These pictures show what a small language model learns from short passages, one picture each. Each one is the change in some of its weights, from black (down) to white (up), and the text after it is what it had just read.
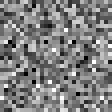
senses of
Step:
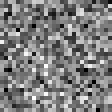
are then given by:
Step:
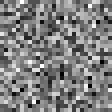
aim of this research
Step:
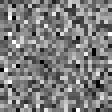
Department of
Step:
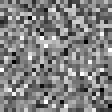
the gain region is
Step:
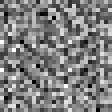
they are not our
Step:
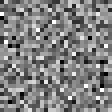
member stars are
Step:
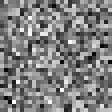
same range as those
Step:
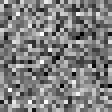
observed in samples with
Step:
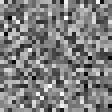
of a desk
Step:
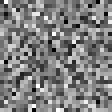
of delamination
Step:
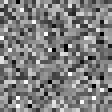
spins. For a
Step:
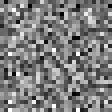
In addition to the
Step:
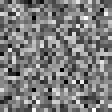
fermions or
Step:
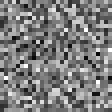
the risk of
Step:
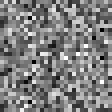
the Fermi
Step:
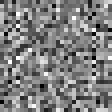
of adherence to
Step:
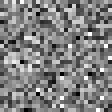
all $x,
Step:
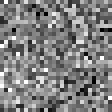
data from 55
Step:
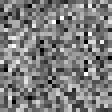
Shin *et
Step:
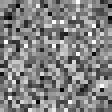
labels allow
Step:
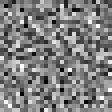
and saturation
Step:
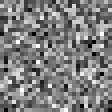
good option for
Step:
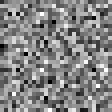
solid residue
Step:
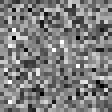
co-creation of
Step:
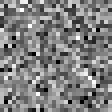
does not mention
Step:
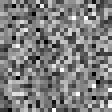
who report a
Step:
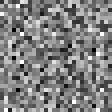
were most frequently
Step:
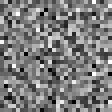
tweets or the
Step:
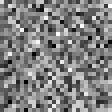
constellation parameters such
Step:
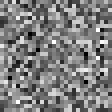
the users and
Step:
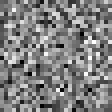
generalization of these previous
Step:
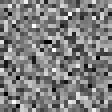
we can make some
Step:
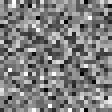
and not added to
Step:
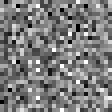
\is} \int
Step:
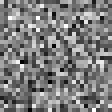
flexion, which
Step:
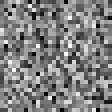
million yen
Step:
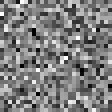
will make the
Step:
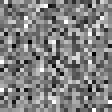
J Med.
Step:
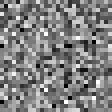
areas. The
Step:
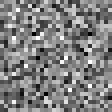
large number of other
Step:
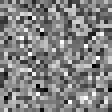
the approach does not
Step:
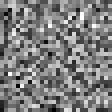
to the disorder
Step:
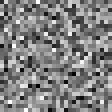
materials to ensure
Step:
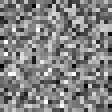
aitys between
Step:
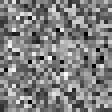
the collaborative
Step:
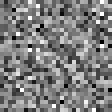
and promotes
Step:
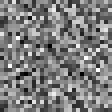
the family of
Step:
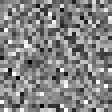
keV X-ray
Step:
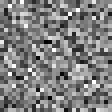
we address the above
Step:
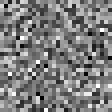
of the CR
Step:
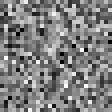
governments. The
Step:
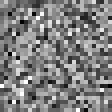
in supplying
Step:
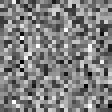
a clinically
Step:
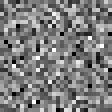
combination models of this
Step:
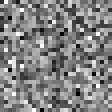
effects must be
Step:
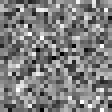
Gerund as
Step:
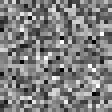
the mechanism of
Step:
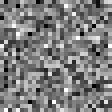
as herbal
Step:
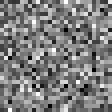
modulation depth over
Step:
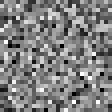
gains like
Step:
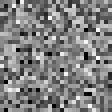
apply it toward
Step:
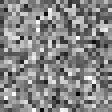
messages must
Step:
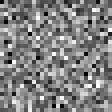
The detected change
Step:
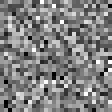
exploiting the
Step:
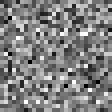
which screening
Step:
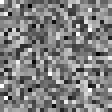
of expertise on
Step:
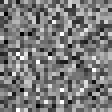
models that need to be
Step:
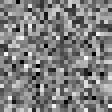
extended such that
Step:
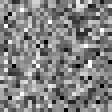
discussed in a
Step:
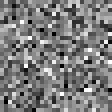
Figure 11:
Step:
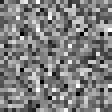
people, for
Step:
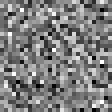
Hall C is
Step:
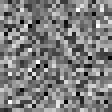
of the second and the
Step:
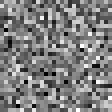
gauge theory
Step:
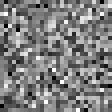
in multidimensional
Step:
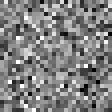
screening test could
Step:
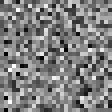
small deviations,
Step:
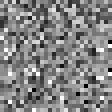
the society
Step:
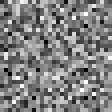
insights into methods of
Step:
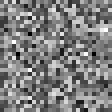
the importance of
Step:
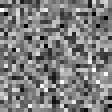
pulse. The
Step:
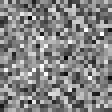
the power spectrum is
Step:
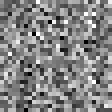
probability distribution, the
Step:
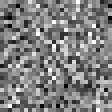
optional labels
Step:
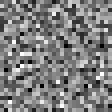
a bull and
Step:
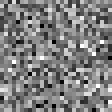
for any grid
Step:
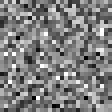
the sole form of
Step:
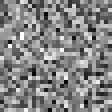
identified in a
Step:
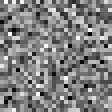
all samples. Figure
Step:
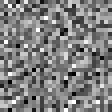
regions of the
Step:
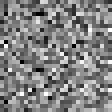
including participation,
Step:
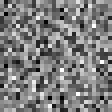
slip or
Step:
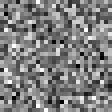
and DHP.
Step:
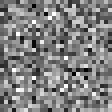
improvements in
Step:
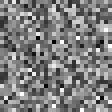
the acceleration
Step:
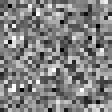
conducted to compare
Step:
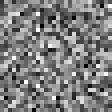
conductor), and
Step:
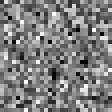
learning. Here
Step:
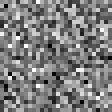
from family or
